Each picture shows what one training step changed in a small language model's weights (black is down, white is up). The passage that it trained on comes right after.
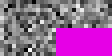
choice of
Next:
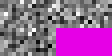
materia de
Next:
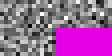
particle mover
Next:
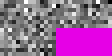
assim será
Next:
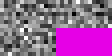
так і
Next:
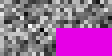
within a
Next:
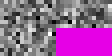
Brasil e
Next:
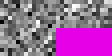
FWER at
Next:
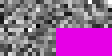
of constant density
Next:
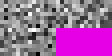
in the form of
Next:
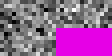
the theory value
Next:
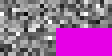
of patients
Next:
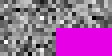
proper thermal
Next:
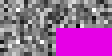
the targets
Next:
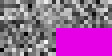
and faces
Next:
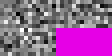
так и при
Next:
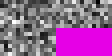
and molecule
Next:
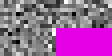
в таких
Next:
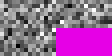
make it
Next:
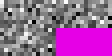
is expected to
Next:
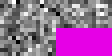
- Joel
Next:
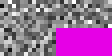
size and
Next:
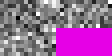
take into
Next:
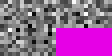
days from the
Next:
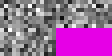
at the local level
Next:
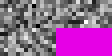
En ese
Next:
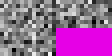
comentada en
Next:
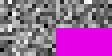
while, for
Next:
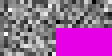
value is the
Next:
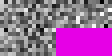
and define
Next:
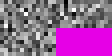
This could be
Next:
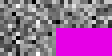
theories that
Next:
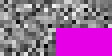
fermions to
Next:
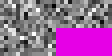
potential defined
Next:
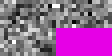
child or
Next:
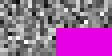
SIR model
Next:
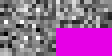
to set limits
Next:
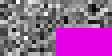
e sobre o
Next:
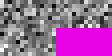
analisar de
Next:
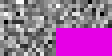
layers in
